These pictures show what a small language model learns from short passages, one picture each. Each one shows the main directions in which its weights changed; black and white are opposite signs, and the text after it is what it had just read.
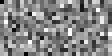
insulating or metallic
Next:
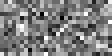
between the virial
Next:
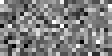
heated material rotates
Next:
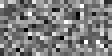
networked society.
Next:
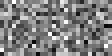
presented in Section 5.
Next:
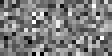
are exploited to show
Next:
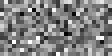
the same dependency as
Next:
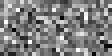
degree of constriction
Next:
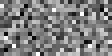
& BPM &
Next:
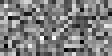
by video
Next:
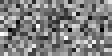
quark matter phase in hybrid
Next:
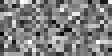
true also in the presence
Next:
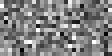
pseudoprobabilities that
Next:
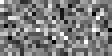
see that to reach
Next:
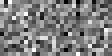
LE component were computed
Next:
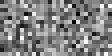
band) compared to proton
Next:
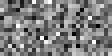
choice for $\Sigma$
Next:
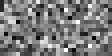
Taking the derivative one
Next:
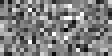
is the only solution which
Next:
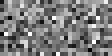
thus obtain $\delta
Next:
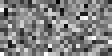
health promotion
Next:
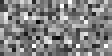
guarantee the commutation
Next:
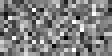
to extract the correct overall
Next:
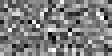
galaxies. Parameters
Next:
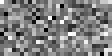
can be confined in a
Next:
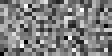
of energy spectrum, symmetry
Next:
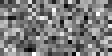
is mathematically equivalent to
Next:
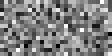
the data, which was
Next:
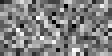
heat transport and strength of
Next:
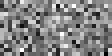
display similar fractal
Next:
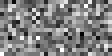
in the recently published papers
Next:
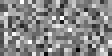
difficult in comparison to
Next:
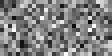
there are several other methods
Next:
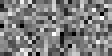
lack of dynamic range.}
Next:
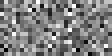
the noise operator in
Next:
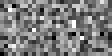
section 1, we
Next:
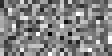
paper. Deeper
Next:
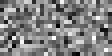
Lastly, we
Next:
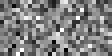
order of a few
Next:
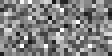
also of a few
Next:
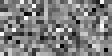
packet loss model in
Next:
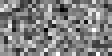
all of the large number
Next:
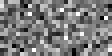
future experiments. The
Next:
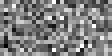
international conference
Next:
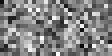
was used as a coherent
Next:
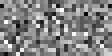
Landau levels. We must
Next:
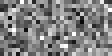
additional information provided by the
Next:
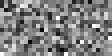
above which no one would
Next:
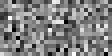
ingredient of
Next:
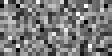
In its simplest form,
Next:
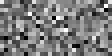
viscous liquid,
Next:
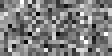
large extra dimensions could
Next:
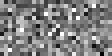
being done in the base
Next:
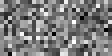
performance, and balanced
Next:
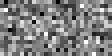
AGN often found at lower
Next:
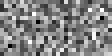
main text to the
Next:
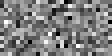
Cooper pair breaking
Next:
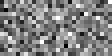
RRc stars with period
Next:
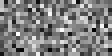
the observed calcium
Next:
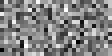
the virtual queue
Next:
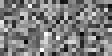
associated with IA diagram
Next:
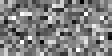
i.e. for
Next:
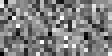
The probe was lowered
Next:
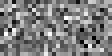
in all the four
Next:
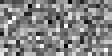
one-component plasma by
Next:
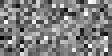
particle spectrum the unitary gauge
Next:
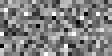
Observing Run}
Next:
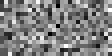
the profile roughly following the
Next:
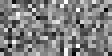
in some limit of the
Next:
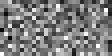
of better understanding the basic
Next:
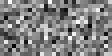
| Function information |
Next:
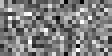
on the wavelength of light
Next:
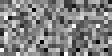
to variations in the voltage
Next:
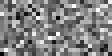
in a magnetized dense
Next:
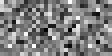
these imply the limits $
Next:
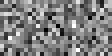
around the line of
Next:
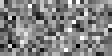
cross-modal interactions
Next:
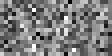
to tunneling, this
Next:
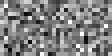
by National Astronomical
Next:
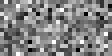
a low value.
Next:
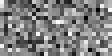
often used in statistics,
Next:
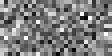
black solid segments indicate
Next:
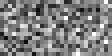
\hline Symbol rate
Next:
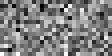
Entropy Test
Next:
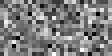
structure can be placed on
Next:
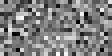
a situation where prompt
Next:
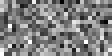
physically, they represent
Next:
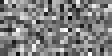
summarize the essential features
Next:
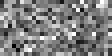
universal and we do not
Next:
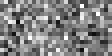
culling. To
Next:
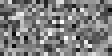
that we can approximate the
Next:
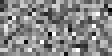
clarity, only one
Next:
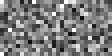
qubit immunity to
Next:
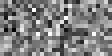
to the semantic symbols
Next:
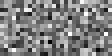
the p-n junction
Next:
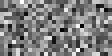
no sign of absorption at
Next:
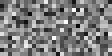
speculations} Our assumptions
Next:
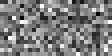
Ref. Data \bf
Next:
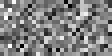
-- with respect to periodic
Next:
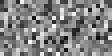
sensitive to the interface
